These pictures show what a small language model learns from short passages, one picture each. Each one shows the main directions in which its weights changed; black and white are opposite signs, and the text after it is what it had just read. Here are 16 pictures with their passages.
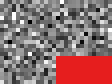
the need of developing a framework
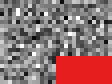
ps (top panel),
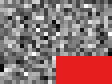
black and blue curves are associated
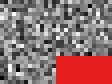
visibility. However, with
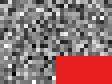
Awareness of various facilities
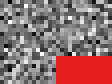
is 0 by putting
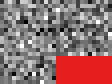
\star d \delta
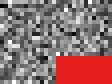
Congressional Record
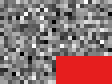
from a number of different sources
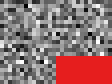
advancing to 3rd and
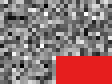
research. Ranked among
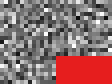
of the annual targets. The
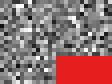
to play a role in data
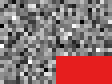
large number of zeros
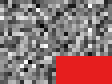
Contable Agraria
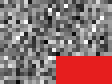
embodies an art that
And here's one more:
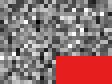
Introduction", Remote
